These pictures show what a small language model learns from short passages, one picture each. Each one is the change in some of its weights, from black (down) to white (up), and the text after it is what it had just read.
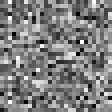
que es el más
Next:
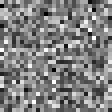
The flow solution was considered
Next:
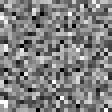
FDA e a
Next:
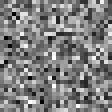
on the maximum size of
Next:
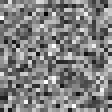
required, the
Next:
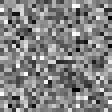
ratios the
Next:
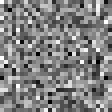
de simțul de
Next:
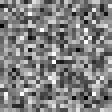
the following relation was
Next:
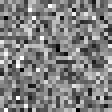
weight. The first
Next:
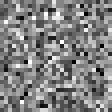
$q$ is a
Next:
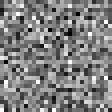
Which Have
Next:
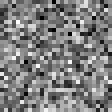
then updates the
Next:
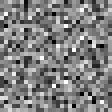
line wings.
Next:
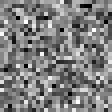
that two curves with
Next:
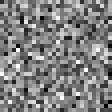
tends to be
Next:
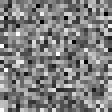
ekan, hech
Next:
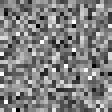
Introduction, the
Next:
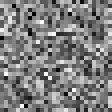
la universidad *A
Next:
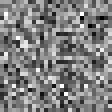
determine the best
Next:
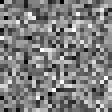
dot indicates
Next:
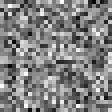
by the transposition
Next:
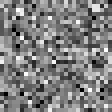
evolutionary stage
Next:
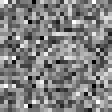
which at least in
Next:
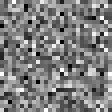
in $M$, which
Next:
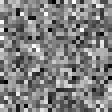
yang dapat
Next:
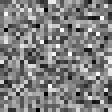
| c} \hline
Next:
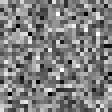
to list possible
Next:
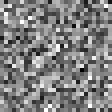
a set of simple conditions
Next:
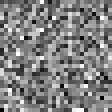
There is a simple
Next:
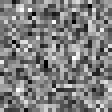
of the most energized
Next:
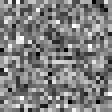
marco de referencia
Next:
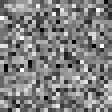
годы, что
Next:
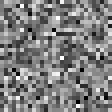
measure on the second
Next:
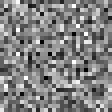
recorte de
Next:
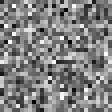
tem direito ao
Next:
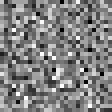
exactly $8
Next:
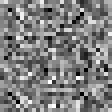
map into the solutions of
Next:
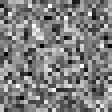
games of length
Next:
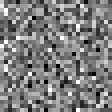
\biggl\{ &\eta
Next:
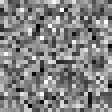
a known probability distribution.
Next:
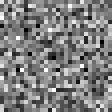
gap must close
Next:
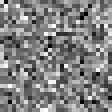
bilinear} in
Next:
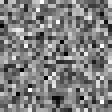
if $K$ is
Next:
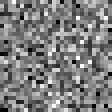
\text{ if $
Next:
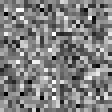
the reconstruction of
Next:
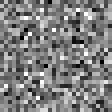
studied. Key
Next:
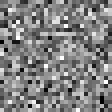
atoms can be
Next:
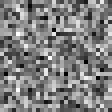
of our deep
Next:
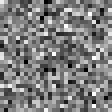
Chern states in the
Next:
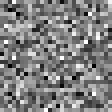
theory. Therefore it is
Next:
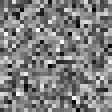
to parallel their
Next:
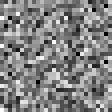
flow is integral, the
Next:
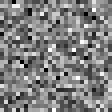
In this section, we
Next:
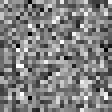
basis to the basis given
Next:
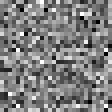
MCs with
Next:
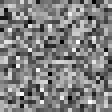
como principais
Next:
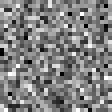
As $i$-th
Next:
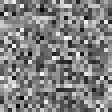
Yukawa interaction
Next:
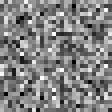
the remaining
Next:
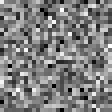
to all states of
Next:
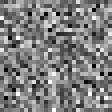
them, the standard
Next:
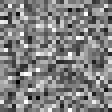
precisely, by
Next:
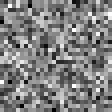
for various medical
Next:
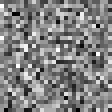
failure of an
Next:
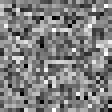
not very nice .
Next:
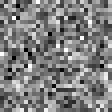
is the Fermi
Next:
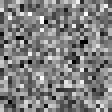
second order technical
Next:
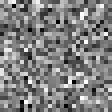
an attempt to
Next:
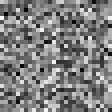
it follows that in the
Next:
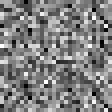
modules we prove that
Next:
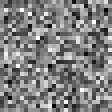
or its asymmetric
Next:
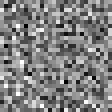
behaviour are
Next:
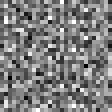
p\in \bf
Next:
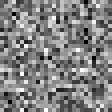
in the following.\\
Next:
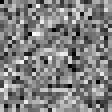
School of
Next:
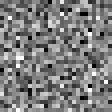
spectrum predictions for these
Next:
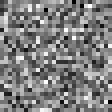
experimental and simulated
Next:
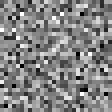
$$ for the upper
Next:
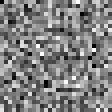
eroded mass &
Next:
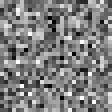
of nuclei,
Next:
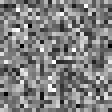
the protected
